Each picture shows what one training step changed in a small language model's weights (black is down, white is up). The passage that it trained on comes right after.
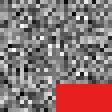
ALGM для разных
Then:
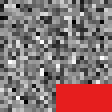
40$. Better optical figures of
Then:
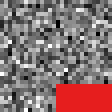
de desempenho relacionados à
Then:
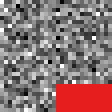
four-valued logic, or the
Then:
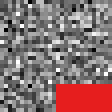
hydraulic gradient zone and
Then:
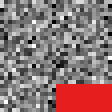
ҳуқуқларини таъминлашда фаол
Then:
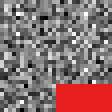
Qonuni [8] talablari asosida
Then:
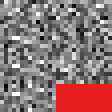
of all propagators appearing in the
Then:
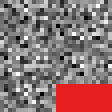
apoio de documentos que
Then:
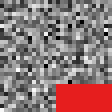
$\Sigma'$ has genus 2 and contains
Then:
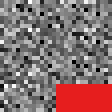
beam splitters, as depicted in
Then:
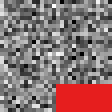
lotin, sanskrit,
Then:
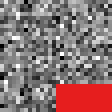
but we repeat it for the sake
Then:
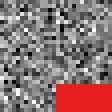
gauge rotation $\Psi_{\bf
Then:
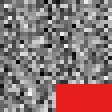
жараёнларни шакллантириш стратегияси
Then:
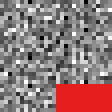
recientemente entró en
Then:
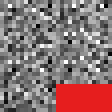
três projetos não
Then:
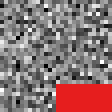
of crossed modules as follows.
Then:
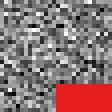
with irregular geometries exist in nature
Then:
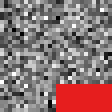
la Matèria,
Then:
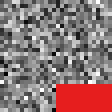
given and it is shown that the class of
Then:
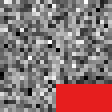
u$ in (\ref{relation}), we
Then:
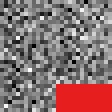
juicio que justamente no
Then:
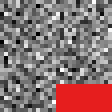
yoki oliy ta'lim
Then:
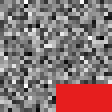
qui ne font encore que
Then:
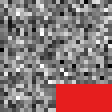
u_i $. On prend
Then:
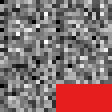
выход коконов. В
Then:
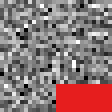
Rivas, and the author in
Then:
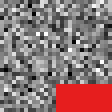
The role of psychological knowledge in
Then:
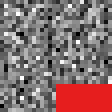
relationship between such results and the
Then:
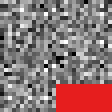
observed cavity was also proposed to explain
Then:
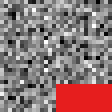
trâmites para executar
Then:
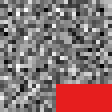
as manifestations of ``record
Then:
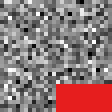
proved to be valid only for diagonalizable
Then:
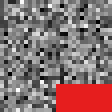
conductance of the QPC appear
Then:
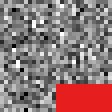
Arístides Rojas,
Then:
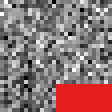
these new data, finding that they require
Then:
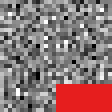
Rabiner in B.-H.
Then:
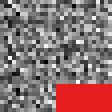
\delta \int_0^T
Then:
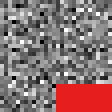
de valor Captura de valor
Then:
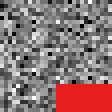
the potential term corresponds to the electrostatic
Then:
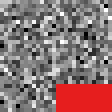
fasst die Ergebnisse
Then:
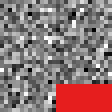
профілю*. Київ :
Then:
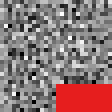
din spațiul
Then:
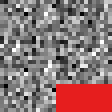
смартфон и социальные
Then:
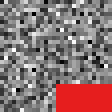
and generate an integrable distribution of
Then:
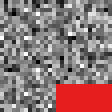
моделей и программ
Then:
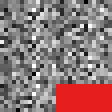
- Identifique las actividades
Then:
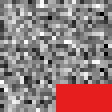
work is to characterize the thermal emission
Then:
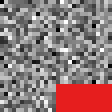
{\footnotesize \printbibliography}\newpage
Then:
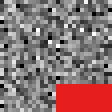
so-called ``assisted''
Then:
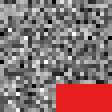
1$), reflecting the causal propagation
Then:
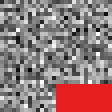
elevado. Pacientes em
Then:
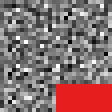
educativo colombiano no
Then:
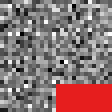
they imply about the system's overall dynamics.
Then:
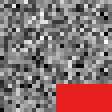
voices. In terms of the
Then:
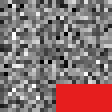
also satisfy the conformal-invariance
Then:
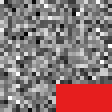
to the Cosmic Microwave
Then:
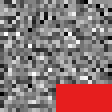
linear transformation of $\Fqm\simeq
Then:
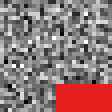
d'amorcer ce travail
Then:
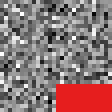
۹ استادیار،
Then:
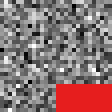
of the associated linear semigroup in order to
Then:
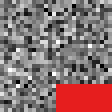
basis. The order of the polynomials used to
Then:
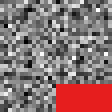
the cluster's center, we used a weighted
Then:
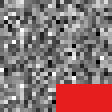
computer (PC) with
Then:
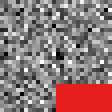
double precision number is stored in
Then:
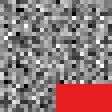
the mid-infrared positions,
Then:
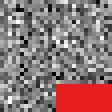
for Order Preference by
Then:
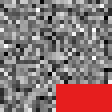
Тошкент, 2007 услуби
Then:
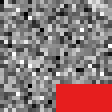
The predictions of MK model are shown
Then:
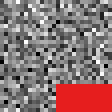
of $M_i$ is denoted
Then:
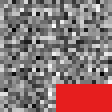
dramatik; çünkü
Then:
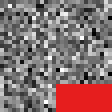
ayolni o‘rganish,
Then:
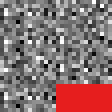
pelaku kejahatan
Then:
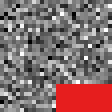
bilan kurashmoqda, ular
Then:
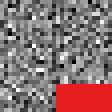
1. O'zbekiston Respublikasi
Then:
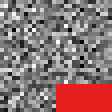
case, with the static Hubble
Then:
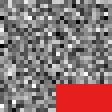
given by (\ref{vertcond})
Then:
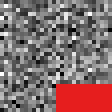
Streptokokken, E.
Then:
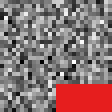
de aberturas laterais na sala
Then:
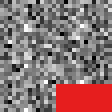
розробити критерії
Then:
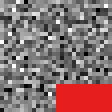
on the temporal shape of the
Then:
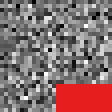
лечения купероза.
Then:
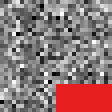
{\footnotesize 1}; \node (two)
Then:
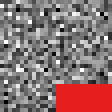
goes to infinity. In other words,
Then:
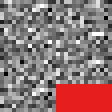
latency and energy consumption while
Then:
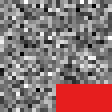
Este hecho evidencia una
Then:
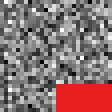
main form of financial reporting that provides
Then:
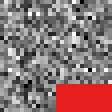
to the belief that the observation of
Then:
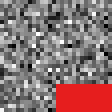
However, there have been some concerns about
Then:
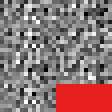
va ijtimoiy moslashuvda va
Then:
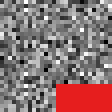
matrix multiplication could in theory reduce the final
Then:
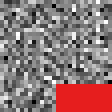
Muvaffaqiyat bolaning
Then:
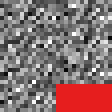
использование еще двух
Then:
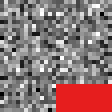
and only if it is Lipschitz continuous
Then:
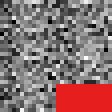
тоифадаги шахслар
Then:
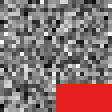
unawareness of DC model, more
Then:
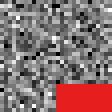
the sensitivity of our scenario. As
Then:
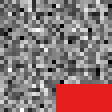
привести утечку
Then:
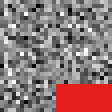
Bo, X.; Chang,
